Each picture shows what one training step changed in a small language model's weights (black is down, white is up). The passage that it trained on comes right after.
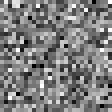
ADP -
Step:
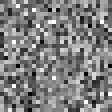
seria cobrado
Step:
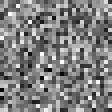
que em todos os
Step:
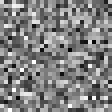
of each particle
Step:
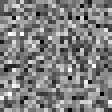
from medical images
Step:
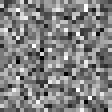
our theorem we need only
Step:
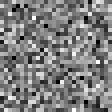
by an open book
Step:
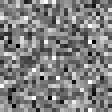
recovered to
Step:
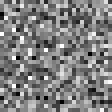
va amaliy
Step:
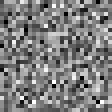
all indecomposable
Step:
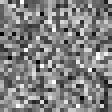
the problem to the
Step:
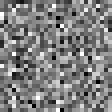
davriga oid
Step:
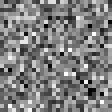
yurti deb
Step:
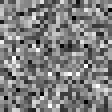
Totient generating
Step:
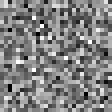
The problem of EM
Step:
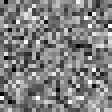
shall translate
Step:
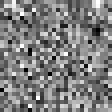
piezas de
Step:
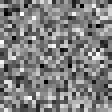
amante es
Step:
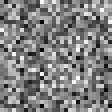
equivalent to the free
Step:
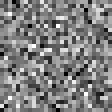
etishning hali
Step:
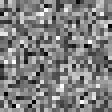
sur les transactions
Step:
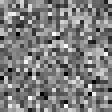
и применять
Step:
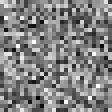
values of the parameter
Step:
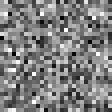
physics or
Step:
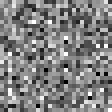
if $i$ and
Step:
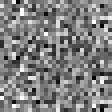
hamda amaliy
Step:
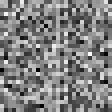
they can express
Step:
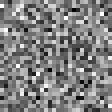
cases, we conclude
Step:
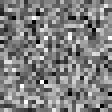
profile, the
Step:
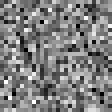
in analogy to
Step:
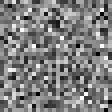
kuzatish va
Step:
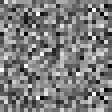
bu vitamin
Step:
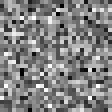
of the special form
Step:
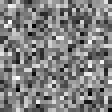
and $m$ again
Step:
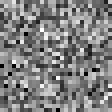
de um material
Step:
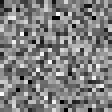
da criança e
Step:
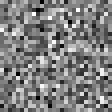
such that, for
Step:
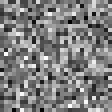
in Mathematics,
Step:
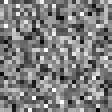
to fast and
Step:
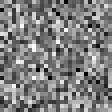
decreasing, there
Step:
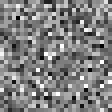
pair $(t,
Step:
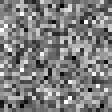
страны; -
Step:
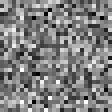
de xénero
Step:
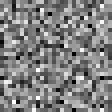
uchun tijorat
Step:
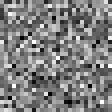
techniques for the
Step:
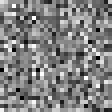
отличие от
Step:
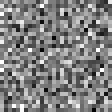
cells. \item
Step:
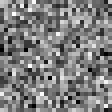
у молодих
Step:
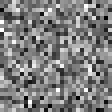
cu respect și
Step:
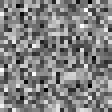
is not determined
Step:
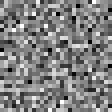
trace-class of
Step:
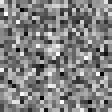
will suppose that the
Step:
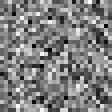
that faster
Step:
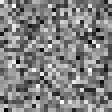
equal to the generalized
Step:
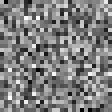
sama dengan
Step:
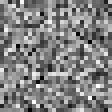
the numerical experiments
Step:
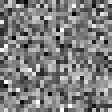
amb terra
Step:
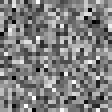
a positive constant, and
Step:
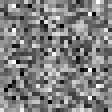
As for the second
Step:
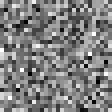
1}$ is called the
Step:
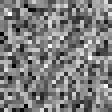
V$, plus a
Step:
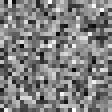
a Carleson
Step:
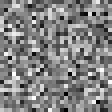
of $v$ of
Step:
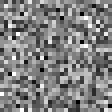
des courants).
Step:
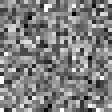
a largest
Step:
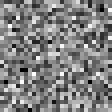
conjectural bound is
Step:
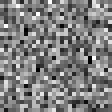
Leemans in
